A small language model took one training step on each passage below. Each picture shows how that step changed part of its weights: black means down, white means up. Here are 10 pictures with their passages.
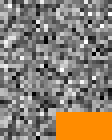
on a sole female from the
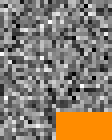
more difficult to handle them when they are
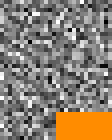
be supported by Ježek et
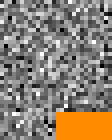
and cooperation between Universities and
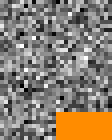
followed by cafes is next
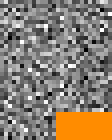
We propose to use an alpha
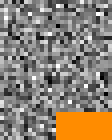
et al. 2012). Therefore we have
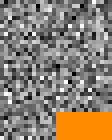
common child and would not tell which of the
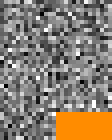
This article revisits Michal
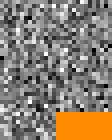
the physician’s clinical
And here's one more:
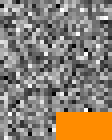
the items below and select the
